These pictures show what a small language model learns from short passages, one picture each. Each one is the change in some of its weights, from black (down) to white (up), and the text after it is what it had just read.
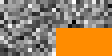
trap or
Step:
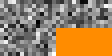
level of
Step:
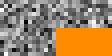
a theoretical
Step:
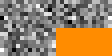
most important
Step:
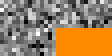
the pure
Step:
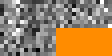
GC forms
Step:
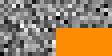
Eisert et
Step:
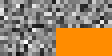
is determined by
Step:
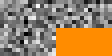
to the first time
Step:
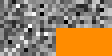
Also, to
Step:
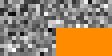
equations with
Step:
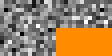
in radians,
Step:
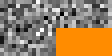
between X-ray
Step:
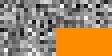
explanation for
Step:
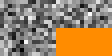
in the presence
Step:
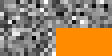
función de
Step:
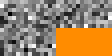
(or in our
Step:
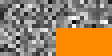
as a result,
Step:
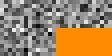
is a strong
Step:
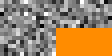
con una duración
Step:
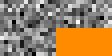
e coração.
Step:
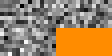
we solve the
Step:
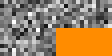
packets with
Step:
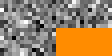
par la Mise
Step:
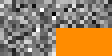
true for
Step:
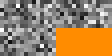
demonstrated that
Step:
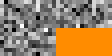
com o tempo
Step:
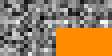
number $7
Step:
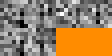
standard model
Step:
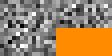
construction of
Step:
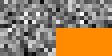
for several
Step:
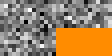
case a) the
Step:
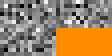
members and
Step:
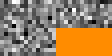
in photon number
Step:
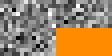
control que
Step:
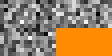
wave direction and
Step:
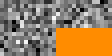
Você tem
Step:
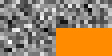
Pandas –
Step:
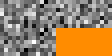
is following
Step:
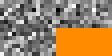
into account
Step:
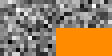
we show the time
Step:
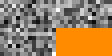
P- C
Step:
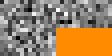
ela é um
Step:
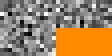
to a partial
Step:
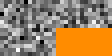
field theoretic
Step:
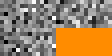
права в
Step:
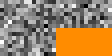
them is in
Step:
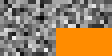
temperature for which the
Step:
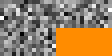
the effect of
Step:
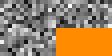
Position as
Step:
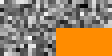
to be the most
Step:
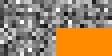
mit vier
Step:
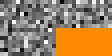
etkili bir
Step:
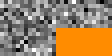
from a grand
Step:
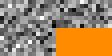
de fungos
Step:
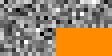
de cada
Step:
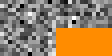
particle, one
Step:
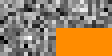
we conclude
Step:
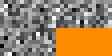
a significant
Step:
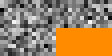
index into
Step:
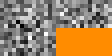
analysis of a low
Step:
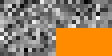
a double
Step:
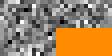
maar die
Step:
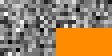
has an impact
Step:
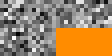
dynamics in
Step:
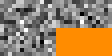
dos problemas
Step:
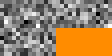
model considering
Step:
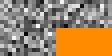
about &
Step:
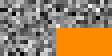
contribution of
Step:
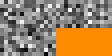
used in the
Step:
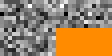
tempted to
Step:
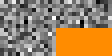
window on
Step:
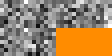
que a mayor
